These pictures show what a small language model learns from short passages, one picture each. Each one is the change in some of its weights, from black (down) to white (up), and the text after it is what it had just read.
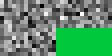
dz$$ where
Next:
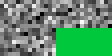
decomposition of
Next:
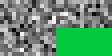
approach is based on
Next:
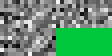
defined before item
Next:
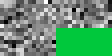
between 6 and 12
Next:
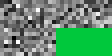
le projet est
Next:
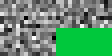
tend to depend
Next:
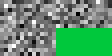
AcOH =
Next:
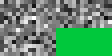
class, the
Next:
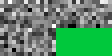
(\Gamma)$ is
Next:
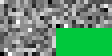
used as random
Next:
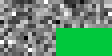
respectively. We will
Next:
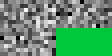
an integer, and
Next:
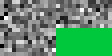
artigos e
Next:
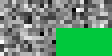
and also to
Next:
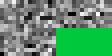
to 1 as
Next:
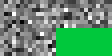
Past researches
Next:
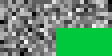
C_i and
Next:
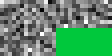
of $d$
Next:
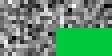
for the detection
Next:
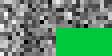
is similar to that
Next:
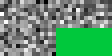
and way of life
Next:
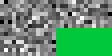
result, the
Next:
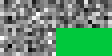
achieve high
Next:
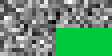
no uso de
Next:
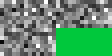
mix of
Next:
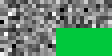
step.” The
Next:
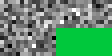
the action of several
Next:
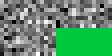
a compact subset of
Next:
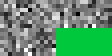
& Estina
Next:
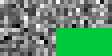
$Y$ and
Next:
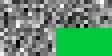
The majority
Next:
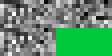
to be a
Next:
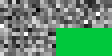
in net area
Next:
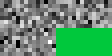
that bank
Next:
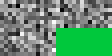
less able to
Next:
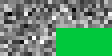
5. Put
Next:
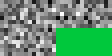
a conclusion that
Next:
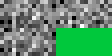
following result:
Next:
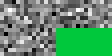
We have shown that
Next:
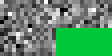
are relative smooth
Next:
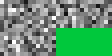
нота в
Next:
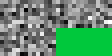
firstly, to
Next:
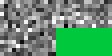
effectiveness is
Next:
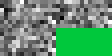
us first fix
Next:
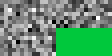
not hold.
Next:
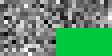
variable names,
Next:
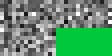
roles needed
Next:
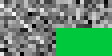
that belong to
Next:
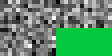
profissionais de
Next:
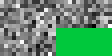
lo grande
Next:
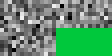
presenza di
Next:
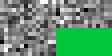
ЕС в
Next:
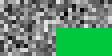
the outcome
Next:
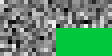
one multiplication
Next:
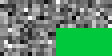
radiances for the
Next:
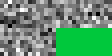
It's easy
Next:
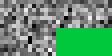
di bawah
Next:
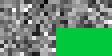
first sight because
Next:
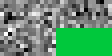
و کل
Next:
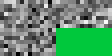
as we can that
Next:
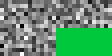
a selection a
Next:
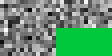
легли в
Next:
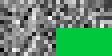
the resulting equation
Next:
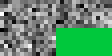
termes de production
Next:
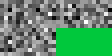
measured data has
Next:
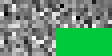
observed ulcer
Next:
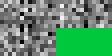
For the definition and
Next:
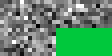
Although the
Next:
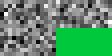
charm va
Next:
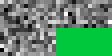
topological space.
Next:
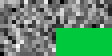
of the general result
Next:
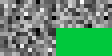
down in the
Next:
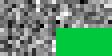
region. Suppose
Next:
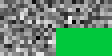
a load cell
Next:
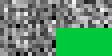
del Estado
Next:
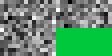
+\infty]$ that
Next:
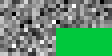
in ether solution
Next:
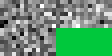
of caliper
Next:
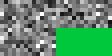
apperance of
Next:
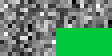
In the field of
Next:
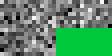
concepts of
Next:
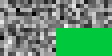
donations. The
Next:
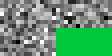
1}. There holds
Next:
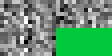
open, and connected
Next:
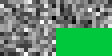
four bar,
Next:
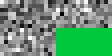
is now considered a
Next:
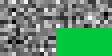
strategy on
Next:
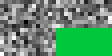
has been done
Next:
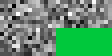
% \noindent
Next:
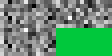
in third level
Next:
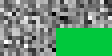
implement this program,
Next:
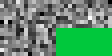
work with negative
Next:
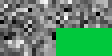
The subgroup of
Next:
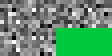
erat dengan
